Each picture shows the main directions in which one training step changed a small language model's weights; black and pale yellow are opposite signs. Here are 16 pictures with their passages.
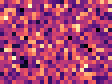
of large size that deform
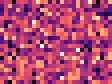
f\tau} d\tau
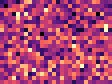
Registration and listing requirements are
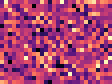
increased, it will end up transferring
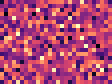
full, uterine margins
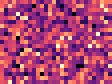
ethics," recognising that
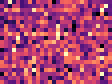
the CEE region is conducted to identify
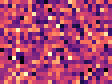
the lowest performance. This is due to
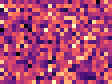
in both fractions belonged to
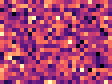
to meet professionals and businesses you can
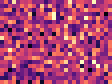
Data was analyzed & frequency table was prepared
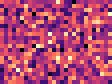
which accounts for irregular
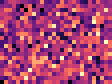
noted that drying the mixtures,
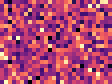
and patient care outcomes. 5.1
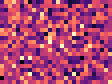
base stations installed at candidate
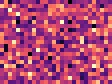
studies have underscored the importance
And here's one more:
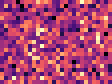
and numerical simulation; the combination of
